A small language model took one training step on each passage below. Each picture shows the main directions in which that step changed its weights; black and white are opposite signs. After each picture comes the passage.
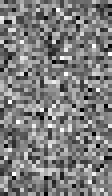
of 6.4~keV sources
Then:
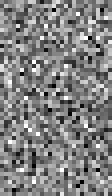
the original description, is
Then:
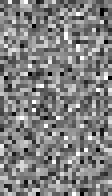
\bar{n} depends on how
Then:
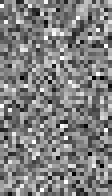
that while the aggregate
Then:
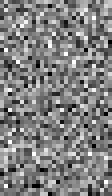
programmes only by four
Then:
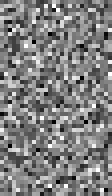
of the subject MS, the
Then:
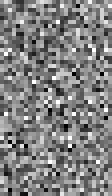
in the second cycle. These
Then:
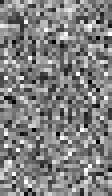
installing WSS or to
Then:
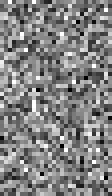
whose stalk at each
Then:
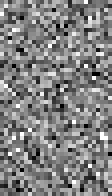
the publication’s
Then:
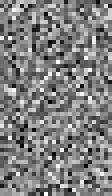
fatigue, situational
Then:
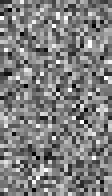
polynomial in $t$ of degree
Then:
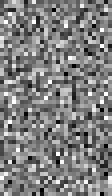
interesting relations among the
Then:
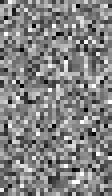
this section are good general tools
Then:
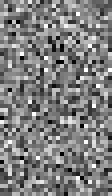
is smaller than the capacity
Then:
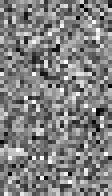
random, targeted random, and
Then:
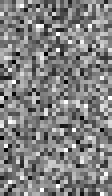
it includes the possibilities
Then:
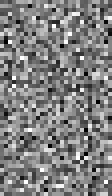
(CMs) derived from the
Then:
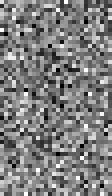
to get more secure for presently
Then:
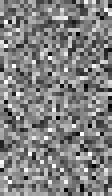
followed by radiative
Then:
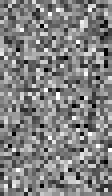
as the quantile corresponding to a
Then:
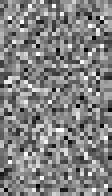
E$). We thus see from the
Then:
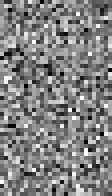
is the set $$W(T)
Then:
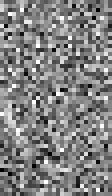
district-level for the
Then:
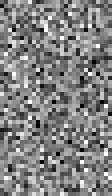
just refers to inputs and
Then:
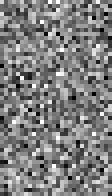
and national thresholds
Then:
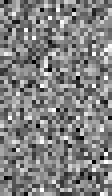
events. The smooth curves are
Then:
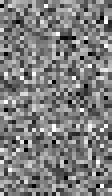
control. Recall that in addition to
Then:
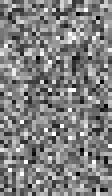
obtain a good walk
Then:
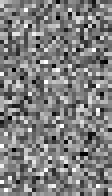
the proof of Assertion
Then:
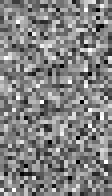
a theory for the electron
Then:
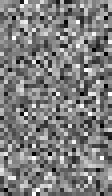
by removing the crowdions
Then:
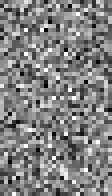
life, Tagore
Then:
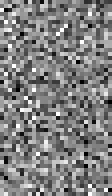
can always construct folded
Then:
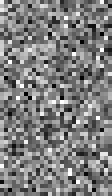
decay exponentially.
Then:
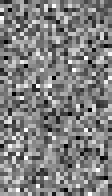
set of constraints to be followed
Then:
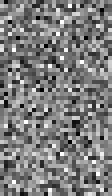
of codimension $> 1$,
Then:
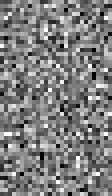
(QSAM) method was
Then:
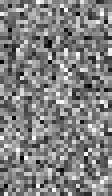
By \eqref{y3}, this
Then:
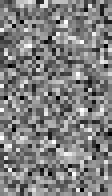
we call a {\it universal
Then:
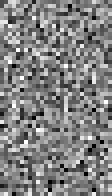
teenagers, younger
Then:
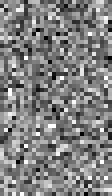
failure modes. To model the
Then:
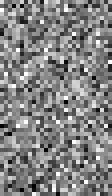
been described as a field of
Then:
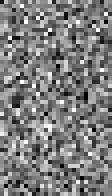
and } k > \lfloor
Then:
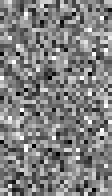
input. To prevent
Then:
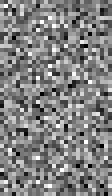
coupling of bosons to the
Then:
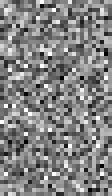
the conditions imposed on it by applying
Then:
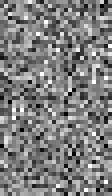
also associates the dispersion
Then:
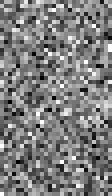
problems remain the same at each level
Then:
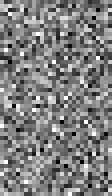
district of Samarkand
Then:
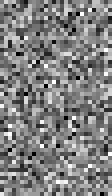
situation is shown in Figure
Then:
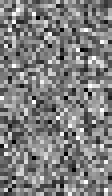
can attempt to remove
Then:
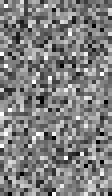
section into a pion flux
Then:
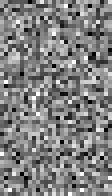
consumes the most energy. In order
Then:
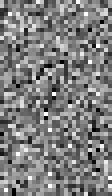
the adhesion of the sand
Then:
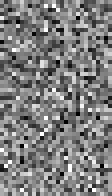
a result also of the second strategy
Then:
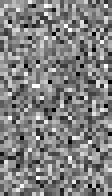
regarding the interconnection
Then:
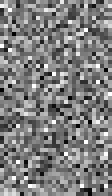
are resorted to independently
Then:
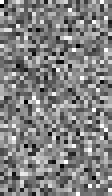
thick present. What
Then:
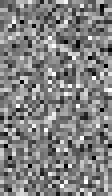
we find that $Z(l)$
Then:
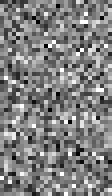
Healthcare. GE
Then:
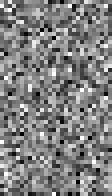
our framework is that generating
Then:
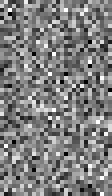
subsequently added to the
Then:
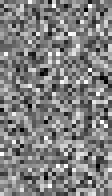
model uses a nonlinear system of
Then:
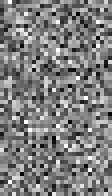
t$, the classical correlations
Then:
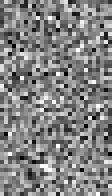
existe un entier
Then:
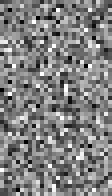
$\omega$ of $F$ evaluated
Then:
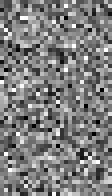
one-way coupled,
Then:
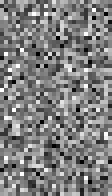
and not easy to check
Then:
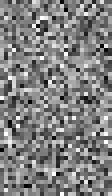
between symmetrical teeth
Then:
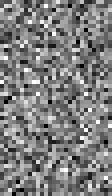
our upper limit for that process of
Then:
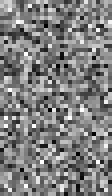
that for the narrow spectrum solutions
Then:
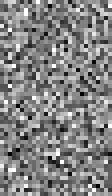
theories with three and four
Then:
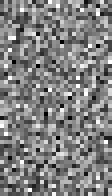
reliability of information flows
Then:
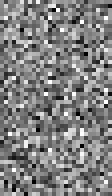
study was aimed to assess the
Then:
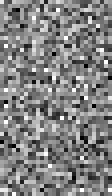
and Technology for designing
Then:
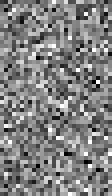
conjectured that it is
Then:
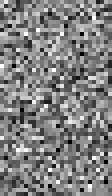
several open problems and
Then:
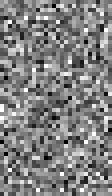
of one revolution to every
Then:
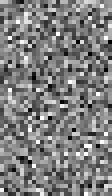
base category is locally
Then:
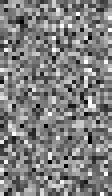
the cube of the number of
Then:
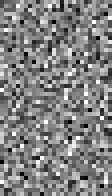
thanks to its better phonon
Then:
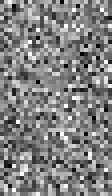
codim$\leq 8$
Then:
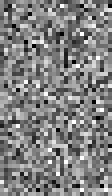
targeted questions.
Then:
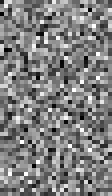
of Zoology, Arignar
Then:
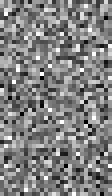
also provide a prediction for the
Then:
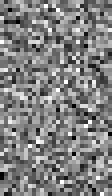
a result of the discharge of
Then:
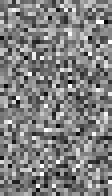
This class of examples is important because I
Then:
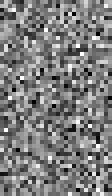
than causal impact.
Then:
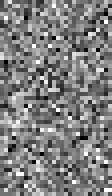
Theory and method should be applied
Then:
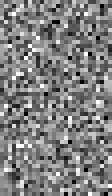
constructions will be performed on
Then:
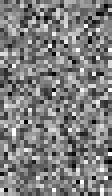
top $M$ time-points obtained
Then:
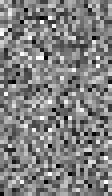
Microscale, and
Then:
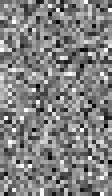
corresponds to the fracture
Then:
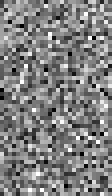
calyces ✓
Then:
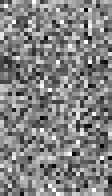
errors (expressed by
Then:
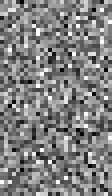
given by \begin{align*}
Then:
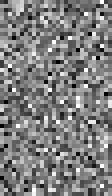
additional interpretation of the
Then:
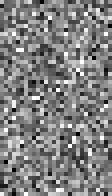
you are just trying to
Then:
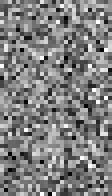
This is an obvious problem when calculating
